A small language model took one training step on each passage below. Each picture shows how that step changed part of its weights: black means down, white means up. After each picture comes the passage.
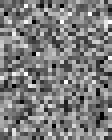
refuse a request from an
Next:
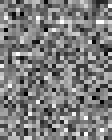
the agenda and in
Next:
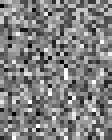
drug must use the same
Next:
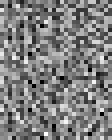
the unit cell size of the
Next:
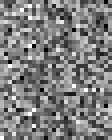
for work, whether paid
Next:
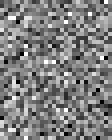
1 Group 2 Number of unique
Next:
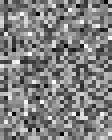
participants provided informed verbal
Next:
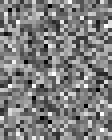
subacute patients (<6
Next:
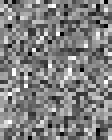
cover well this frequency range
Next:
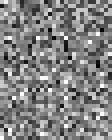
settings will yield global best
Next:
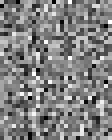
brain are dependent on some key
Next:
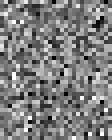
nearly fixed kernel.
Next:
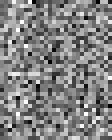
Mean SD Description Education
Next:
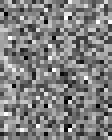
model’s internals,
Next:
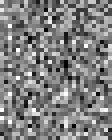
where direct interactions with potential customers
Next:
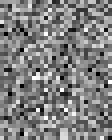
The contents of the flask
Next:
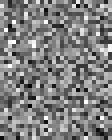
public welfare. The
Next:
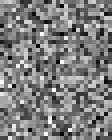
done .in this paper with
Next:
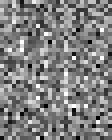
that could enhance the flexibility of
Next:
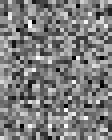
and good or bad.
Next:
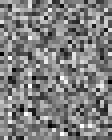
The session showed how structured
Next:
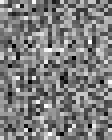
as the laser emission power
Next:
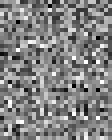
Only professional opinion based on imaging
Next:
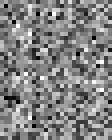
However, INSENS
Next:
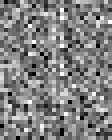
adolescents with intellectual
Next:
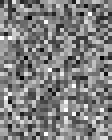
while also serving the efficiency
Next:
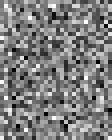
it is recommended to supplement
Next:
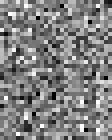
dispersion curve, as follows
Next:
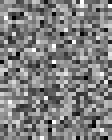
between dietary proteins supplied and
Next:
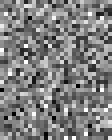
bike”, “I
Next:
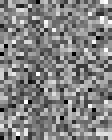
Dubai Outsource
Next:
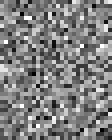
two centimeters below
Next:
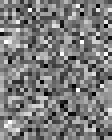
Procedures for the derivation
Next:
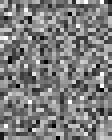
was elastic in nature,
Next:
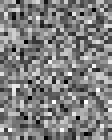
theoretical distributions for BAL and
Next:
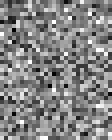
All snapshots
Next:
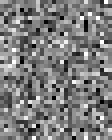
mark. 5.0 ml
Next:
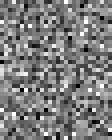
OpenACC exploiting
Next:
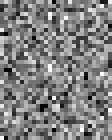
untreated flax
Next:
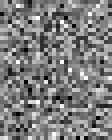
of development i.e.
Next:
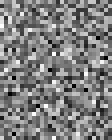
global level, the adoption of
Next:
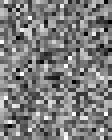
Meyer's test +
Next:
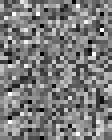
in part for consideration for any
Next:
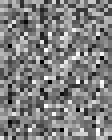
of the values of each
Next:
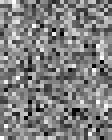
weeks after delivery⁸.
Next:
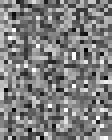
and calculations, with the information
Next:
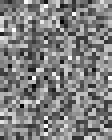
band filter. The dynamic pressure
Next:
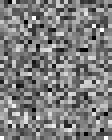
[25]). Homogeneous
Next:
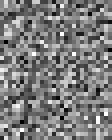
A.R. grade:
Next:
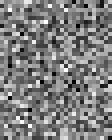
to the policy areas listed below
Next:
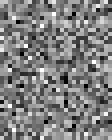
antagonism against a
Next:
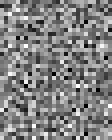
Suburban District 187
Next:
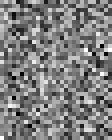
and technological acceptance models or
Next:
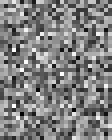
hypothesis is created based on the
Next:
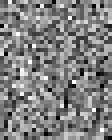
interest This work is not published
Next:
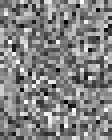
confirmed that as larger board
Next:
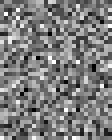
Institute of Nuclear
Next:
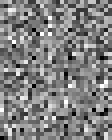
project website will be continuously
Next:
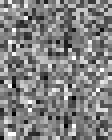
achieved is lower than needed to
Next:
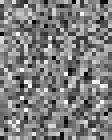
all her educational qualification
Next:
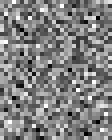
A European standardization framework for
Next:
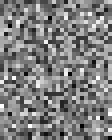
algorithm based on the bat
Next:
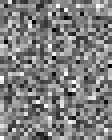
which has the connotations
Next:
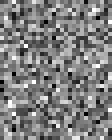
a positive and significant relationship between
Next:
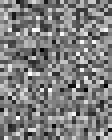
and shared. People will
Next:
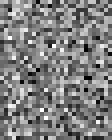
Hence, proper mitigation of
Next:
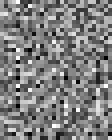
Full table Full table Only
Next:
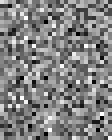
competence in foreign language teaching enables
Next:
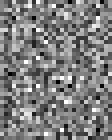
equation $x^n =
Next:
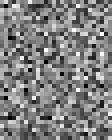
activities in the territory are
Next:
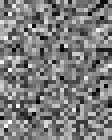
Sushruta was
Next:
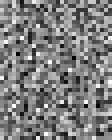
that the substitution of
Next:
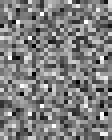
evaluate separate formation constants
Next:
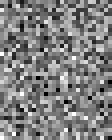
the staff of college
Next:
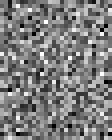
in English, mastering the
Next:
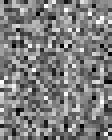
signal and send it to
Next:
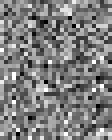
x -axis through a
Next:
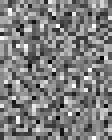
high motivation, there was no
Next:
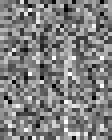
of which majority are of
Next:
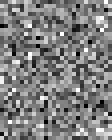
pins underwent
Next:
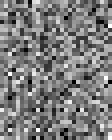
of the T-38
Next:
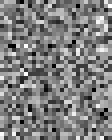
a pony on the
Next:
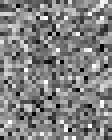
Edward Snowden demonstrates
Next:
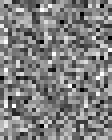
trading, local based business
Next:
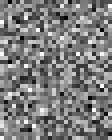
in rooms with active
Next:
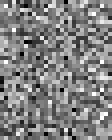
CG students. Table 1
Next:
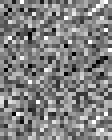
Della Santina
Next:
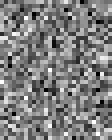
about his sudden decision
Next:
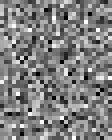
strong salinity to weak,
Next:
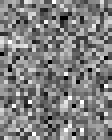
Article 7.3 of
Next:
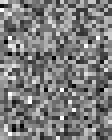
questions ranging from general background and
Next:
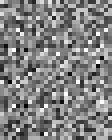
termination of flow of
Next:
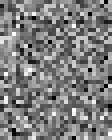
17th century, there has
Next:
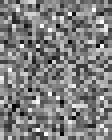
Oral health generally has the
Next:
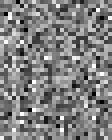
early mortality rate without liver
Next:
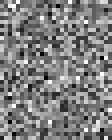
the blockchain is
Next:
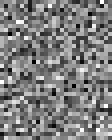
in power losses, a
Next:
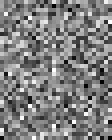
complicates epidemiological
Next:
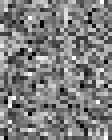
how much time is wasted
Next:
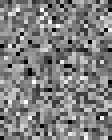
2017). Our findings prove
